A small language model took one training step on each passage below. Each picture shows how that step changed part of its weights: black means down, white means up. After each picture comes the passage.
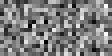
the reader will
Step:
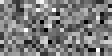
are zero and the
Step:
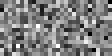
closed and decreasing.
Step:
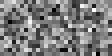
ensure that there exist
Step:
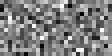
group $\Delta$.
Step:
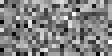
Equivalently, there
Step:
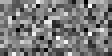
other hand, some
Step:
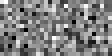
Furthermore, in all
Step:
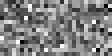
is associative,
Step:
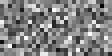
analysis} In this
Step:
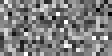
$\tau$ initially
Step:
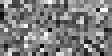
$r$ represents the
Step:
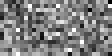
is strictly decreasing with
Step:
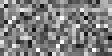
The Volterra
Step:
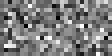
$L$ is
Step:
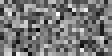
the zeros of the
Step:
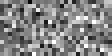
this direction. He
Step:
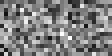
of a Rees cone
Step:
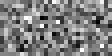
vectors $\tt$ with
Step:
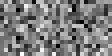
broad class of
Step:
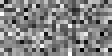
lead to difficulties
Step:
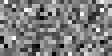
with a nonsingular
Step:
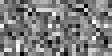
has globally good
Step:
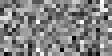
\overline E$. Assume
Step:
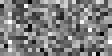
of neighbors for which
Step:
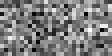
we use von
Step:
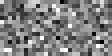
integral periods,
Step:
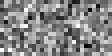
algebraic system or during
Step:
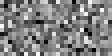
more involved and will
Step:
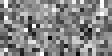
Y$, and every
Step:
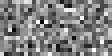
\circ c_n
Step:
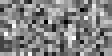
this commutator:
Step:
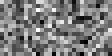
are consistent
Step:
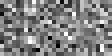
control and trajectory
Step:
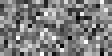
be extended to the context
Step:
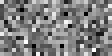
measurable map that satisfies
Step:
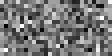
set given by the
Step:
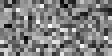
\cdots \uparrow
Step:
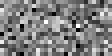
be very difficult.
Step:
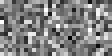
functions appearing in the
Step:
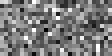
Here we use the approach
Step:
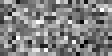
Thus we obtain 32
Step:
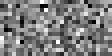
and almost everywhere,
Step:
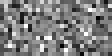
$\alpha$ is sufficiently
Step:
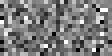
functor $F$
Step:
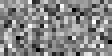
identity. Defining $$
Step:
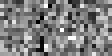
of IRs.
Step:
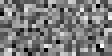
the weight of a fixed
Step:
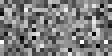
the connection explained
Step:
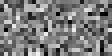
sorting the right
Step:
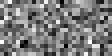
0, \ \forall
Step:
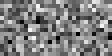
prey has an
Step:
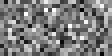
with left eigenvectors
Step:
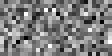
with the same properties for
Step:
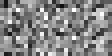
\tab \tab
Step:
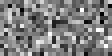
study the results obtained by
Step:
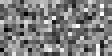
point, then the graph
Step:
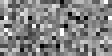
Y \times Y
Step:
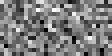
are due to the
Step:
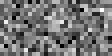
by the sum of the
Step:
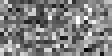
come from their
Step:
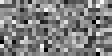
Thus the first part of
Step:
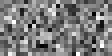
this subgroup must be
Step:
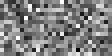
is maximal; If
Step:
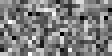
has \[ \la
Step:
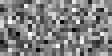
open question is : can
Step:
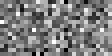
problems for pseudodifferential
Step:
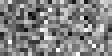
After fixing coordinates
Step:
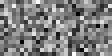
main result of this
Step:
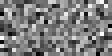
the above constructions we
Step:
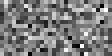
to $S$ is
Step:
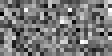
on the work of
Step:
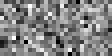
SGD in terms
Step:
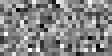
integer dominant weight
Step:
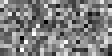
we noted that this
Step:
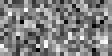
(which will be
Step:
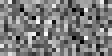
standard basis in terms of
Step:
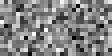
satisfied by $u$,
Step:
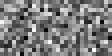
the H\"older
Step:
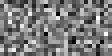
if the differential action of
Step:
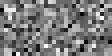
a modulus of
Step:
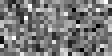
is a central element of
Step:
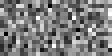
for all large enough
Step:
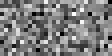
we denote \( \spec
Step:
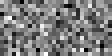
In this case, the
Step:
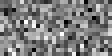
they are complementing
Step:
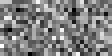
respectively. If we write
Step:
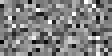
quoting distribution \
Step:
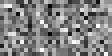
The second OCP
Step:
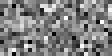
intervention takes
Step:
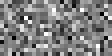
We perform the construction
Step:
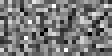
eigenfunction corresponding to
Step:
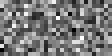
that the higher the
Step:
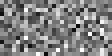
the system. To
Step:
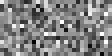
suppose that arrays
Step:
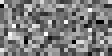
leaf nodes next to
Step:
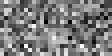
We keep the
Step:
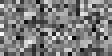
work better with
